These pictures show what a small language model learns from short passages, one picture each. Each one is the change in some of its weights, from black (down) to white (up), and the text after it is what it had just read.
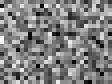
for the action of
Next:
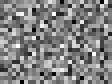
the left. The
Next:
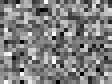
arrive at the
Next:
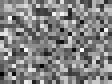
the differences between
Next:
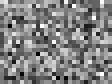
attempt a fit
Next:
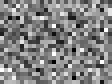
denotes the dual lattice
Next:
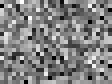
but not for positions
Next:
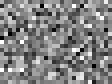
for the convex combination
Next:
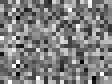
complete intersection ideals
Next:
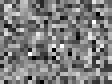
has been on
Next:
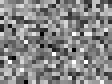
a connection to control
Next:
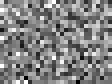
of the Jacobi algebra
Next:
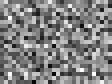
motion, the
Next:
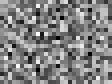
section, we present
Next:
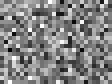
the number of blocks
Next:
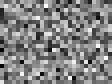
be expected to be
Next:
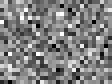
basic facts about
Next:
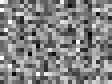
compatible, introducing
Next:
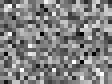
76 for the
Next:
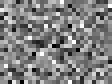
regularity, each
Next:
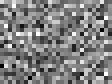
its retarded
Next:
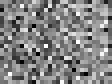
GP interpolation method,
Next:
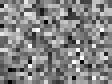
asymptotic properties of this
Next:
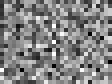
particles located at
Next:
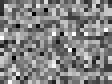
lead to any
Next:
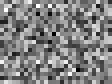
distribution with unit parameter
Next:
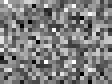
constructions that
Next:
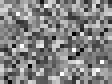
of the most commonly
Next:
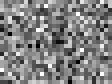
the proof of the
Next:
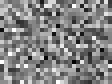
of the QD
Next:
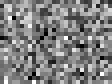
their nature of low
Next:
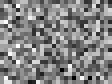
functions. The function
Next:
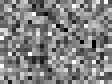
problem on randomly generated
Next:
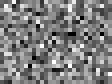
resulting set may naturally
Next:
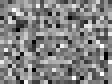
by the three others
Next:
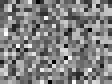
nucleus through a
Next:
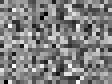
localized states in
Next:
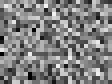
be stressed that
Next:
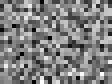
energy density, while
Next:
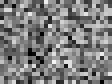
transition operator is
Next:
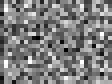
equitable dominator
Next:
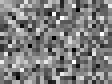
that the following conclusion
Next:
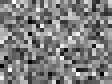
One of them consists
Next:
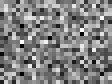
all five cases,
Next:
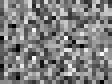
reduced pressure wave
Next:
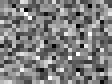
Spinor groups
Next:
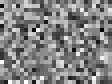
because the coefficients in
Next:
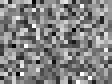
similar. It seems
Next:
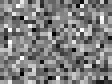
To solve an optimal
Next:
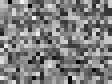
it is useful to
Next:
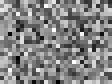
of three nonnegative
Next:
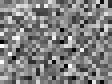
the mean functional of
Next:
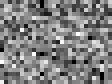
can be utilized
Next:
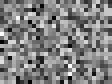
parameter is denoted as
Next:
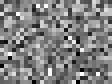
(green arrows)
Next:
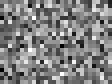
we notice the iteration
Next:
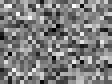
of processors,
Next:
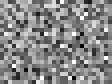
or to the boundary
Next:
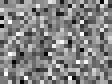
the neighborhood is sufficiently
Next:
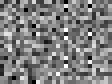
networked system,
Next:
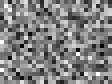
consideration are
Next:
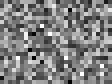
are found in the
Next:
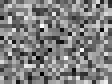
the interface is treated
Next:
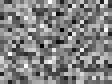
the width of the
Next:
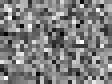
their properties} The
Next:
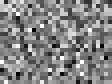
and color.
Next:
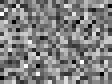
no preferred plane
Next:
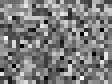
the accreted matter
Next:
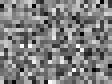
full-band spectral
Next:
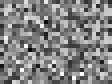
perturbations provided the ground
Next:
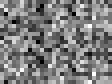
last equation can be
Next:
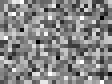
$a$ or
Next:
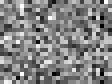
engine (as
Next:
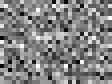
%In future work
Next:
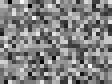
it is often possible
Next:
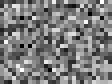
also assume that the
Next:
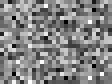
not only their
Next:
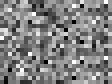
problem on which we
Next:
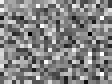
a connected sum of
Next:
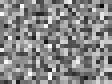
researches in geometric
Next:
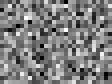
profile assuming hydrostatic
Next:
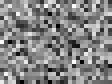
of it at
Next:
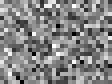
of the divergence of
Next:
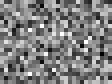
is taken to be
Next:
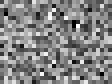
a practical hybrid solution
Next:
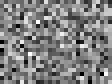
variations as quantified
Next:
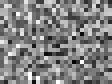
of them.
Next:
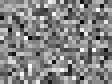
the four selected
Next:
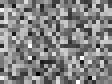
classical exponents of
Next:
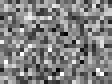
all planes from
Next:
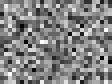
from the original one
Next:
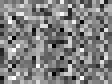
the topic.
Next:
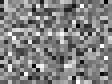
times and averaging
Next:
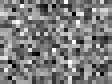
comparison proved too
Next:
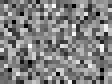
to DtN
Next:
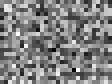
time instants
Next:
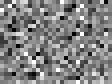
and Audio
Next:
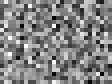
crowded orbits
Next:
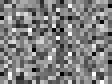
scale, IEEE
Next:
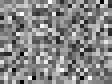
the shorter
